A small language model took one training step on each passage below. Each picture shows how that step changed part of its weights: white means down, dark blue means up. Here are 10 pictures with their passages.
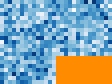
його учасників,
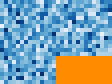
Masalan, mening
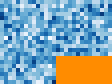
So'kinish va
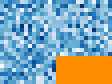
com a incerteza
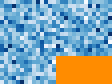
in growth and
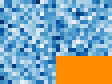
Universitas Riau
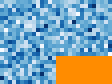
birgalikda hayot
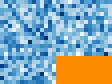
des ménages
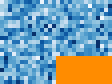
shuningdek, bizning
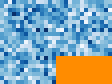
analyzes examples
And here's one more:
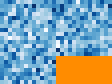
слой строится на
